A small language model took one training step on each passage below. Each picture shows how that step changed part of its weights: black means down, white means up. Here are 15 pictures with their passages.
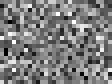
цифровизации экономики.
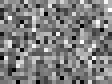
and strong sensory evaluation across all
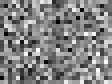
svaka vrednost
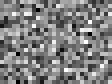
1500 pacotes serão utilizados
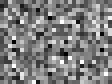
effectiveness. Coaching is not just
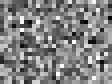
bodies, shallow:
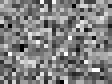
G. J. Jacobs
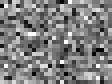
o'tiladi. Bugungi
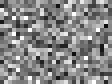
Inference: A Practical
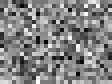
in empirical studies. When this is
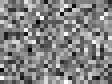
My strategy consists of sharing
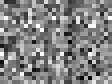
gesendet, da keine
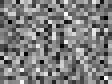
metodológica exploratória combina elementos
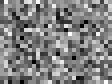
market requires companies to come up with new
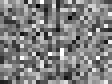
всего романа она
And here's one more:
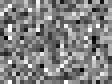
outras que buscam
